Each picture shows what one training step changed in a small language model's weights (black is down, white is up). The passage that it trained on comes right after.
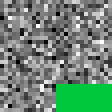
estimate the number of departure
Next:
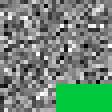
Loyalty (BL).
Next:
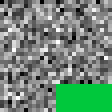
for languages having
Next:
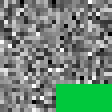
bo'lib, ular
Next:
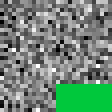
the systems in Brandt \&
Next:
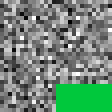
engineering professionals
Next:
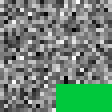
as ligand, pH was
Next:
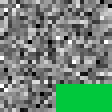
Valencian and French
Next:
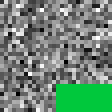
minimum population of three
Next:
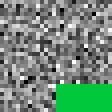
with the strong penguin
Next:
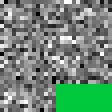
plot the CMDs for
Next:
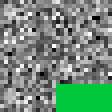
in the HFHF group
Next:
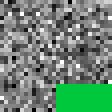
students is more than Human
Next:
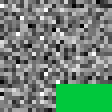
the same order of the simulation results for
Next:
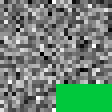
entre otras. En
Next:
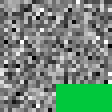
in joint families, but
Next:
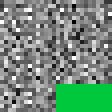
en el presente estudio,
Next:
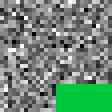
de saúde emergiu
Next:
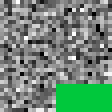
Brazilian Central
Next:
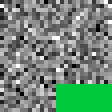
strength, and the total number of
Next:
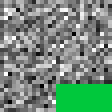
GIXRD spectra of a
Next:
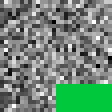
the degree of porosity
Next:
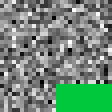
optimal mixing. These
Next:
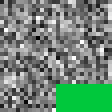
penetração do organismo
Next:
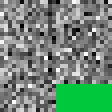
to reduce its environmental
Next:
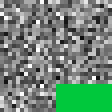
in which this information can be used to
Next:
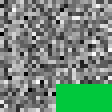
several fine black
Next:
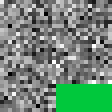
balance between feature quality and
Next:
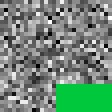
sepuluh dimensi
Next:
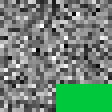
of such non-generic structures
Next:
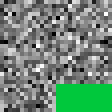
scattering angle $\Theta$
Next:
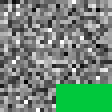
Scalar fluctuations are
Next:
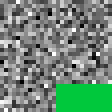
ZVS when the coupling
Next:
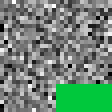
возникают при
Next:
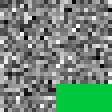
jelly fish”,
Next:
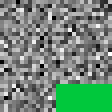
or teach a bi-encoder
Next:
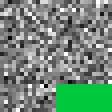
method was used in this case study. This
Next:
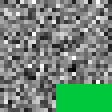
to the color-neutrality
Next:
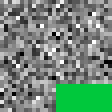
soluție este
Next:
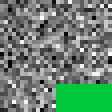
birikmalar tarkibida
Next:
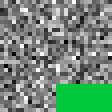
basically an intellectual
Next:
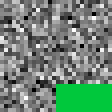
societal resilience in conditions
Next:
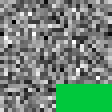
to the fixed point
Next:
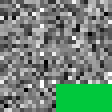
(operador) esse controle
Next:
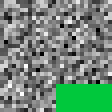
DNK yangi hosil
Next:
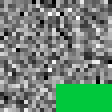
\item A large scale systematic
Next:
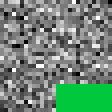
como uma onda pela
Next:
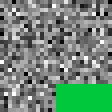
dipole operators characteristic for
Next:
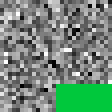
solve environmental problems.
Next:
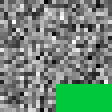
but children, in addition to
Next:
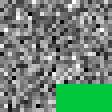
larger $U$ produce
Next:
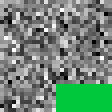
24 h (T24) compared
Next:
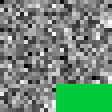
și documentul
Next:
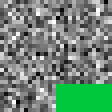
of the term and its specificity are
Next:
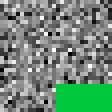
difference between American and
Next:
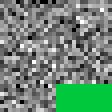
million euros contract
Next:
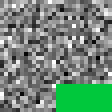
Ganglia and Network
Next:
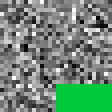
Red, blue, and
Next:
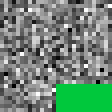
questionnaire consists of
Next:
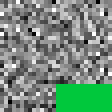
of Hegel and Marx
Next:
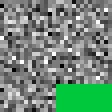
taken by the gas safety
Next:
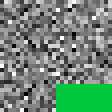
o manejo dos
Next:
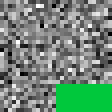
99 in 5% acetic
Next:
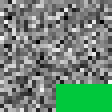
Moudgil A,
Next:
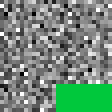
es la totalidad educativa la que
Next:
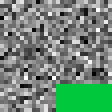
scatter about the mean relation.
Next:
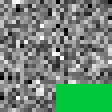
the formulation of in situ
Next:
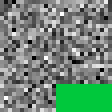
The results have been shown in columns
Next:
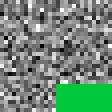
part is 2-layered,
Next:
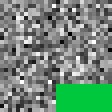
3D audio reproduction
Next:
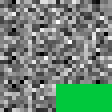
століття та
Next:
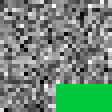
The scientific and practical
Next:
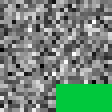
H$_3$S, and the
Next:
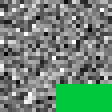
(b)). Nearly
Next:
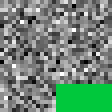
leptons with a coupling
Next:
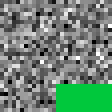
The reconstruction of the power
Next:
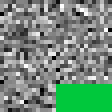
Tizimli yondashuv
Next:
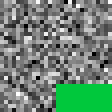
processing and data logging for
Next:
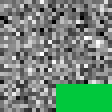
their performance and make efforts to
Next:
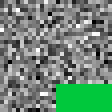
semantic features
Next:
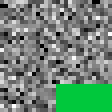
сервісом або
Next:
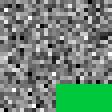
realizado em ambiente
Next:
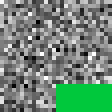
the possibility that their
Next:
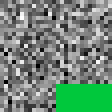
of the stock of public
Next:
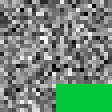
$H$, resulting from the sample
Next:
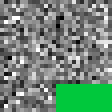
technical bridges to
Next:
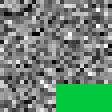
In fluorescence
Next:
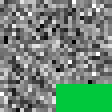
n_\ell \rangle }{
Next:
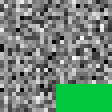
equivalent to the notion of
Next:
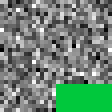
to the activity and development of
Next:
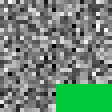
see her mother work.
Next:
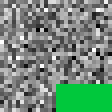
before, the equation of state in
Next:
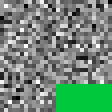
the same problems.For
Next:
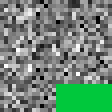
performance in the SSCE results from
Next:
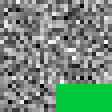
Somov, Georgij
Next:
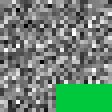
and financing activities through
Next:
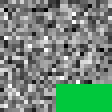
was supplied by a
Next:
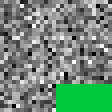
and updates, especially
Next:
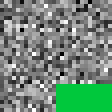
power density that does not account
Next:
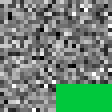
efficient communication across
